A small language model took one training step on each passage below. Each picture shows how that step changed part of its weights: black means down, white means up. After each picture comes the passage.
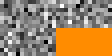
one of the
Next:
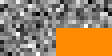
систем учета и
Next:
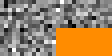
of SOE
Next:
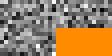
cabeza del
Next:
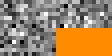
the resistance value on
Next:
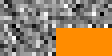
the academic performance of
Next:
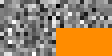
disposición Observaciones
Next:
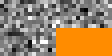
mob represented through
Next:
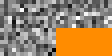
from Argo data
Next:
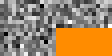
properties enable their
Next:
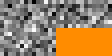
Studies Sumy
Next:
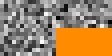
extended equipment
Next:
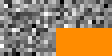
a permanent part
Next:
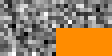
the soil environment had
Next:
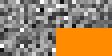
Compared to the
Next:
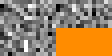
развития национального
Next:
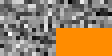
research is a
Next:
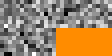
are increasing in
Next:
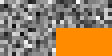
среде //
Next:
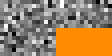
Topics using
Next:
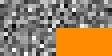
personas pueden
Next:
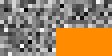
established by the
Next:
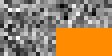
as an energy storage
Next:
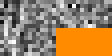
List of the
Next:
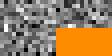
and modelling parameters
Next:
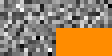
was found that
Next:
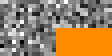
perception on the
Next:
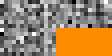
relatively anoxic
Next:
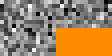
часто и
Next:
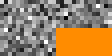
solutions were clear and
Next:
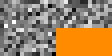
Adaptation strategy
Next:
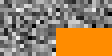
with 15 phr
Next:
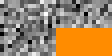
transported in
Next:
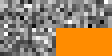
to get a hard
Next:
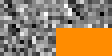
the quality of services
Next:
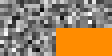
plans of 3
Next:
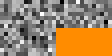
is required to
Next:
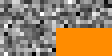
is highly important.
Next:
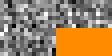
the present study to
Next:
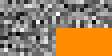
de erosão
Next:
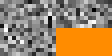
laboratory reports
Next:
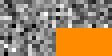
the relationship of management
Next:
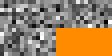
of 2 to
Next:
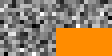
(d) the
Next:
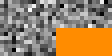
representation of a
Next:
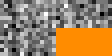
the end of the
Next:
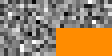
Sea. In
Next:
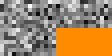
как средство
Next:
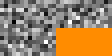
of Engineering,
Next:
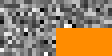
(low stress)
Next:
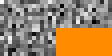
adequacy score
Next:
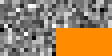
dalam bentuk
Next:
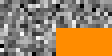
want to
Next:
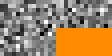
systematically lower
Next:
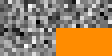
However, little
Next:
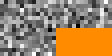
across flower development
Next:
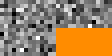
of these species in
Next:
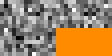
tested positive with
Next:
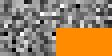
is one of the
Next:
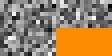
tier II
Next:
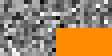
is specially focused
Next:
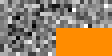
la gestion des
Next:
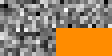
energy which occur during
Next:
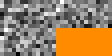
in SO to
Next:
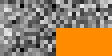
positif sur la
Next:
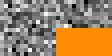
a slow and
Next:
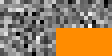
in accordance
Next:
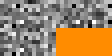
identify iron
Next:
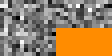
Melci –
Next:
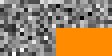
grande parte por
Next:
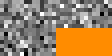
is driven by
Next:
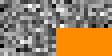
i kako
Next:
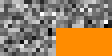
is also normal.
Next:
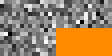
processo com a
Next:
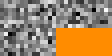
adoption of the
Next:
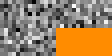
Figure 5. The
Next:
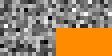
Third, it
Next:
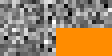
selecting an
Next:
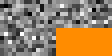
2), was used
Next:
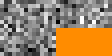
still worsens
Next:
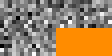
A importância das
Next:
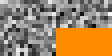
proposes solutions and
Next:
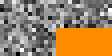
что отель
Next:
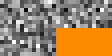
centred which
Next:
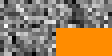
and findings presented
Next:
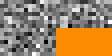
control, since the
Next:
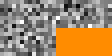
evaluate our approach on
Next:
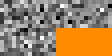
de outubro
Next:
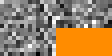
caracterizar o
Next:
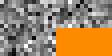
environmental issues must be
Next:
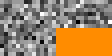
is determined by the
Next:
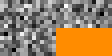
to the body of
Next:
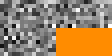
communication reports the
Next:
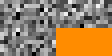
pilares para
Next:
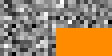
the recommendation to
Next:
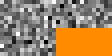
some profit per
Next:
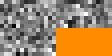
individuals, public actions
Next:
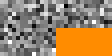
el año
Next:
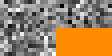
as one of the
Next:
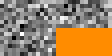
chiqib baho
